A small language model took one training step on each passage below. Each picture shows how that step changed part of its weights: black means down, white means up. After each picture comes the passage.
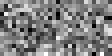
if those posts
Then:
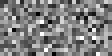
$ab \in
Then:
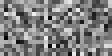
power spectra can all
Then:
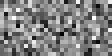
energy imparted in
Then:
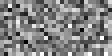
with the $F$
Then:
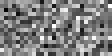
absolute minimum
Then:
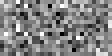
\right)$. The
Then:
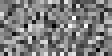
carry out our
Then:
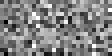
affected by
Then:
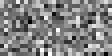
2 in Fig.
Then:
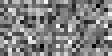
first gather
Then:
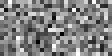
motion for the
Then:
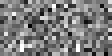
in a formal
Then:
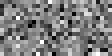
current sheet in
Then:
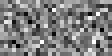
a radius of 3
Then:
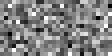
line image of
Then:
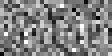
the stellar system;
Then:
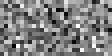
the contribution of
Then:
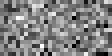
& \doteq
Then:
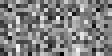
and may lead to the
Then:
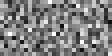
the system interacts with
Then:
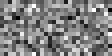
the Collins
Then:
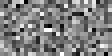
cover the time range
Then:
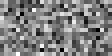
for multidimensional
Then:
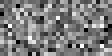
answered with
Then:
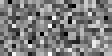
existence of
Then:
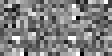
take into account
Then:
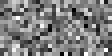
spin-orbit coupling
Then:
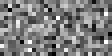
with respect to this
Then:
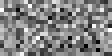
deviations from
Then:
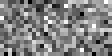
mode that narrows
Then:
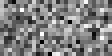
The cross sections shown
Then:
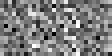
deep into the potential
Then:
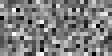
Phys. Rev.
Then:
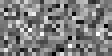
not require additional
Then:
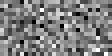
are group-VI
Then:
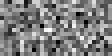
(below the
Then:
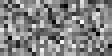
the decay of
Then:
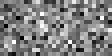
situation would
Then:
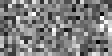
watermarks in
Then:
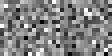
novel model called
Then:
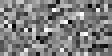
reveals that while
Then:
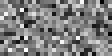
data of a 3D
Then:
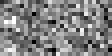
the Weiss temperature
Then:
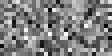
a difference between
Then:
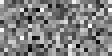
OP absorption
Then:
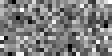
The numerical integration
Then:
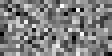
of each finding and
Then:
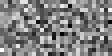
around the minimum
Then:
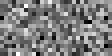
Sun, but in
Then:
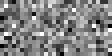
maintained by the
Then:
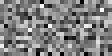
$\lambda$ indicates
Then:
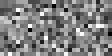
and addition operations.
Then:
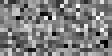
an idling
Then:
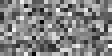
gluon mass
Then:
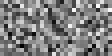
the correct relation
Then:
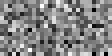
Fig.~2a shows
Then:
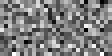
the oscillator
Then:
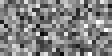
North through the
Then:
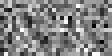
as a result of the
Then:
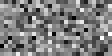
S/m. This
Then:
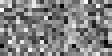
experiments, we
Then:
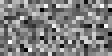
origins, we do
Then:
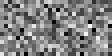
the experimental data with
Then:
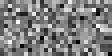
at this stage.
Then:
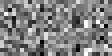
but also highlight
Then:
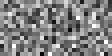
the VLA
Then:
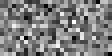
fit to each data
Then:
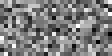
as $\langle \Delta
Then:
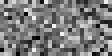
factor $\Gamma$.
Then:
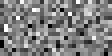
derive bank
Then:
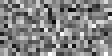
the dispersion
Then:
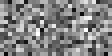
coverage; there
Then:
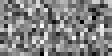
the stability is
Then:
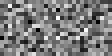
in samples with a
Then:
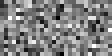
dilated by
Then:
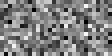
of Abell
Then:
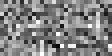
the K- and
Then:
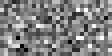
noise power. The
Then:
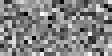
high $z$ for
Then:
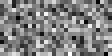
of pending signal
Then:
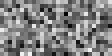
to address these
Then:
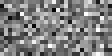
parameters going up
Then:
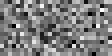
\cdots $,
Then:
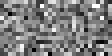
panels in
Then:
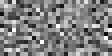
contains $\sim
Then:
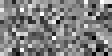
We consider a standard
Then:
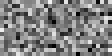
the so-called
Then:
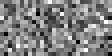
understand that this
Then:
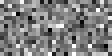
detector noise power
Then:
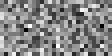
moment maps are
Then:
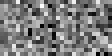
\ . \nonumber \\
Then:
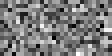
and $\nu$ given
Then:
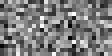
dependence} and
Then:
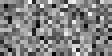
positive, we can
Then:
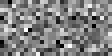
Planck field
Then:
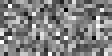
between the F and
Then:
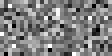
current is determined by
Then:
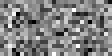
suggested in
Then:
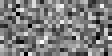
functions of local observables
